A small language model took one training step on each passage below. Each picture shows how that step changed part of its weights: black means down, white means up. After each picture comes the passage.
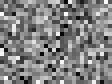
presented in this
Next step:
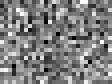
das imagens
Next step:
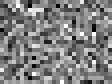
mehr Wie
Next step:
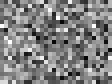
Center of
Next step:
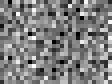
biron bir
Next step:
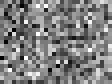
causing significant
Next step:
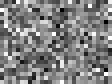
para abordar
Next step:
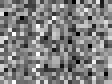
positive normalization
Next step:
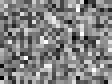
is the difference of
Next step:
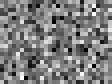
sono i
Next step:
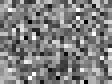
contained within the
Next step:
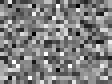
Acesso em
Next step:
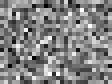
values of the
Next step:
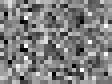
an exterior
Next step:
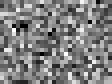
as redes
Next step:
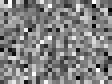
structure of the phase
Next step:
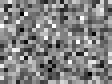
los productos
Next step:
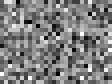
group is quite
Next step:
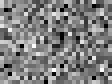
den optimalen
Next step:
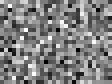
input mass of
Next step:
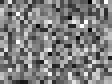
as a large
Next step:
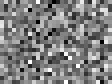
Inference via
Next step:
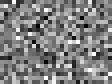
das Ciências
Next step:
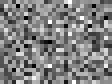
applied magnetic field of
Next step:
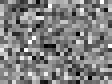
find the transformation
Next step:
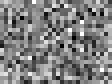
the dispersion is
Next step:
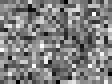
such that if
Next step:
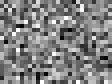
and other parameters.
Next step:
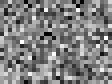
the temperature ranges
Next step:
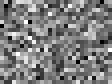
va milliy
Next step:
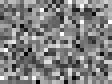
method is in some
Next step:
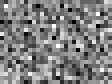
the determinant of
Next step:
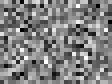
precede o
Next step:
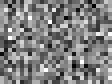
is given a
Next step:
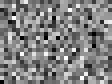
momentum flux of the
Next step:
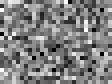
our expansion parameter,
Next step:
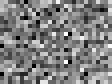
compact way.
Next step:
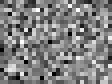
do Brasil
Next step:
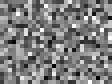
emission as a point
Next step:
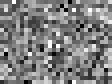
lado, a
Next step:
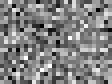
of Abu
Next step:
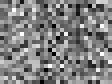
ее для
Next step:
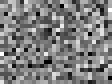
formação da
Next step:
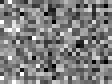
be written
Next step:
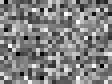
levels, from
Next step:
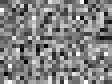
applications. These
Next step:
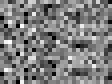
triple Higgs
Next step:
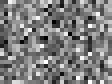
matrix may have
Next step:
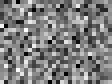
will also present a
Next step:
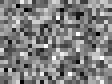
include the
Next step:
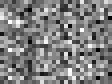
any layered
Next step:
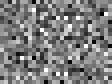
resolution as the
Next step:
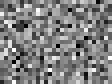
Des deux
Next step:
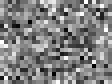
this configuration for
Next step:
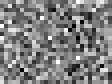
parameter $\Sigma$.
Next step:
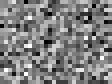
e la sua
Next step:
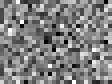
do projeto
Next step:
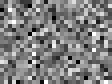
va afsonaviy
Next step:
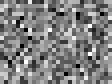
a los que ya
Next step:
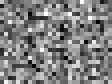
noted that the
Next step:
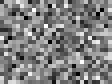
to obtain better
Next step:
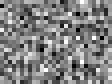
is formed,
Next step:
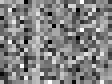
influential theoretical
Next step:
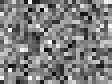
after each laser
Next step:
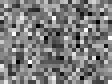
bu borada
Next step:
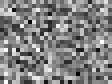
Finally, the
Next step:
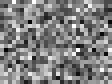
the nature of
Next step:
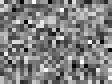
isso que
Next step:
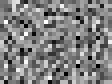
it in a
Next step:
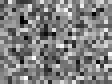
of violation
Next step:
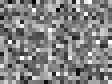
for the evolution of
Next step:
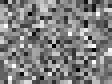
de igual
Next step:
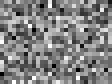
illustrate how
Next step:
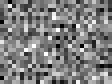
optical emission.
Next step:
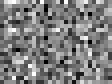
input value were
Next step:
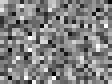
and institutional
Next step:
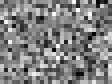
two processes,
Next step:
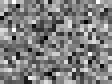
dos autores são
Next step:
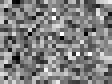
with the general
